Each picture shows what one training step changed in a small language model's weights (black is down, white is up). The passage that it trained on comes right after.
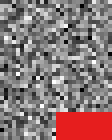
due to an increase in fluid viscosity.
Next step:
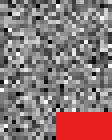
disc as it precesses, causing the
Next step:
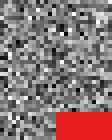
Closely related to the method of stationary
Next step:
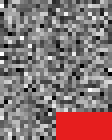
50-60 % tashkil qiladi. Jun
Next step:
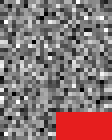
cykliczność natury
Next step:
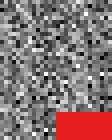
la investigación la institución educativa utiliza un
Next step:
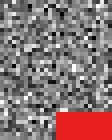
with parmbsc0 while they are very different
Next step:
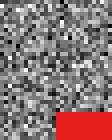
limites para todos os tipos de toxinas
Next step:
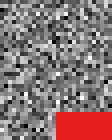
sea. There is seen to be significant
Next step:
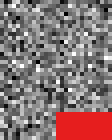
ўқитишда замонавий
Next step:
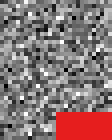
of the ways would have more direct physical motivations
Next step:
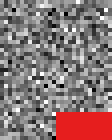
analysis was the confirmation of this behavior and the
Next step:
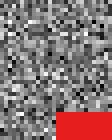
watering practices; safety relied
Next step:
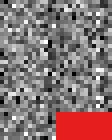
Posteriormente cesó casi por
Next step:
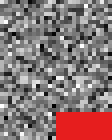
in Fig.~\ref{figure1}. Let
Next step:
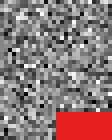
of $M_{\rm vir} \simeq
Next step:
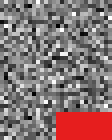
et la culture populaire au Moyen
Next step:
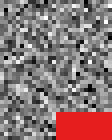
thus lacking collaborative defense
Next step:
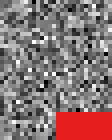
predmet-hodisalar haqida
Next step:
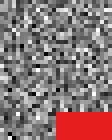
significant on scales below the virial radius associated with the
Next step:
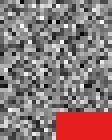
not intended to replicate empirical trade
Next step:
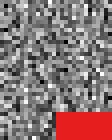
on the overall amplitude of the bias weighted intensity
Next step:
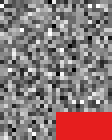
undergo core collapse leaving a black
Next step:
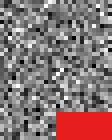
**Заключительное занятие**
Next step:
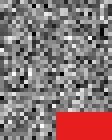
ijobiy hodisalar ham mavjudligini
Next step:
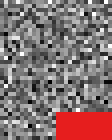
nasıl konumlandığını
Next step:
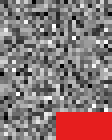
інформації. Як приклад, під
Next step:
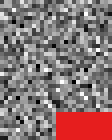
of quantities of individual fragments. We
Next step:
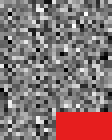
segundo a autora, por facilitar a
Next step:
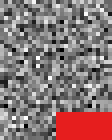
(1995). Psychological empowerment:
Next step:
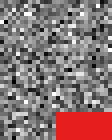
внутри и межпопуляционной
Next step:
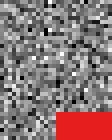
GB from a side view is shown in Fig.
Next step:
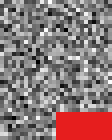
the right skewness occurs in two tasks score
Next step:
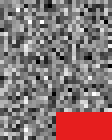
scattering rate due to e-e interaction in
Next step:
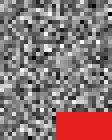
several previous, but more obscure, information systems
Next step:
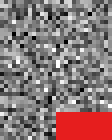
các loài trong chi
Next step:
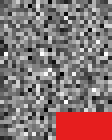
se suele quejar con facilidad de que
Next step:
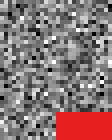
that from Kramers-Kronig causality
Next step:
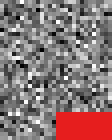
\end{align} where $\Lambda_{t}$
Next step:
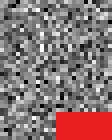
Associate Professor. Ekspertlar
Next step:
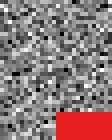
However, for the rest of the TI values in
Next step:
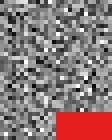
analysis of the pressure dependent specific heat and
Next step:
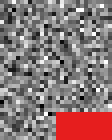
field $\vec{\bar E}= \bar
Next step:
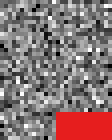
l'analyse, mais elles
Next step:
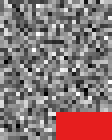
mass synthesized during the thermonuclear
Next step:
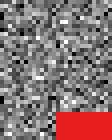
bilish - 2) ko'rsatilgan
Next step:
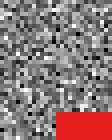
VVP\rangle$ in subsection
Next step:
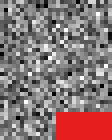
an almost sure version, saying that with probability
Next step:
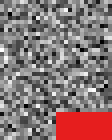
assumption is that with more coverage discovered,
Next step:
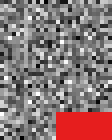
close to unity as to give shifts in the
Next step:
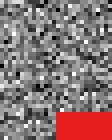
utilizados, observa-se que o
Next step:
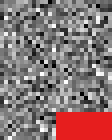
peralatan pendidikan habis pakai,
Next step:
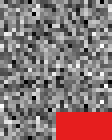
turli trenajyorlar,
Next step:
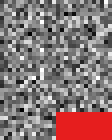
projeto inovador e integrador, que
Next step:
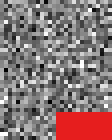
Российской Федерации опубликовало
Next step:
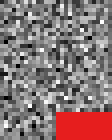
of the free energy with respect to the flux $%
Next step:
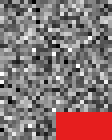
come from various institutions, have different scientific
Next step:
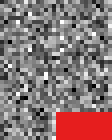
of the asymptotic behavior, is allowed
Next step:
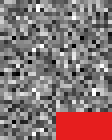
For c.m. energies above 0.5
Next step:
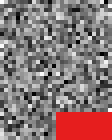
berdasarkan Peraturan Daerah
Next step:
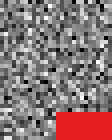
benchmark. For the strong incomplete
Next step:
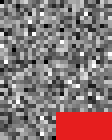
interactions according to their degree of conflict, and
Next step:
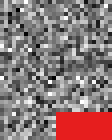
to count them. Next, we consider
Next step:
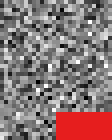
only one event was captured by {\it
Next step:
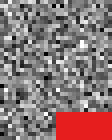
difference between the estimated and true ENS in any of
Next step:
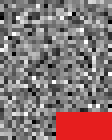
sur les exploitations dépendent des
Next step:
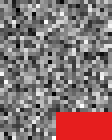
into a spinon and a holon whose motion is
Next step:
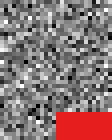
is to build a 10 kg detector consisting
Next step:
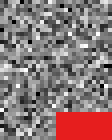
homomorphism defined by by $b\varphi =
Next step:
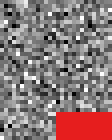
are the canonically leading operators at each order in
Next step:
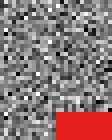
We measured the [C/Fe] abundance using
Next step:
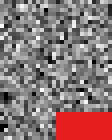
of $12\hmpc$ and within
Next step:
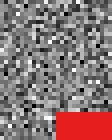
AstroSat orbits and merged via
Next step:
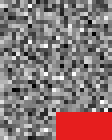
labeling the news, generating
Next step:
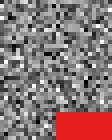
obtained from the Fourier transformation of the measured waveform
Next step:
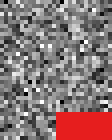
markttoegang moeten daarom
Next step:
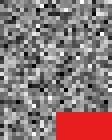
The quantitative similarities of our results
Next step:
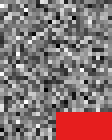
великие умы, создавшие
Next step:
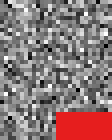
traceless property of the stochastic
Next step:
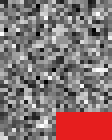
população e frota maiores,
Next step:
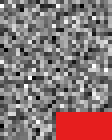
spot and of the same size, as the one
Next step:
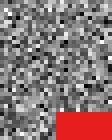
is routinely used for object detection, a
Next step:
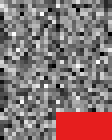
6,9 %. Анатомічні дослідження
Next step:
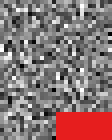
кучаймоқда. Бу,
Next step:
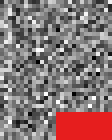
that allows us to derive meaningful uncertainties on
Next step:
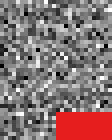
de la disciplina de las Ciencias
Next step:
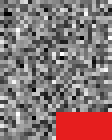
a constant and to play a determinant role as
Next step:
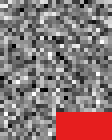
ACS. Também inserida a
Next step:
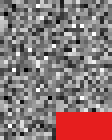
устройству поверхности Бухара
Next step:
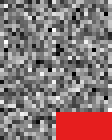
de los soldados irlandeses en el
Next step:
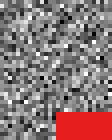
recently, in order to demonstrate the effect of
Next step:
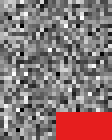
вопросам аренды лесных участков
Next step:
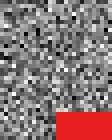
an adversarial attack on DNN parameters
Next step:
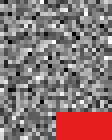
stronger on the phonon dispersion. From ambient
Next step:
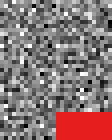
профессионально ориентированного обучения / Е.
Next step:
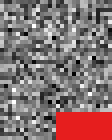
- Carla Fabiana Costa
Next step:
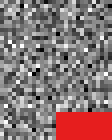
-сокращение сроков от
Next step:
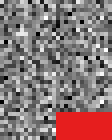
die Stadtgeschichte besser
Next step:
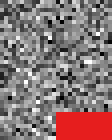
Partition for P[$(m)$].
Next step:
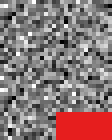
taken into account the ''red shift'' of the
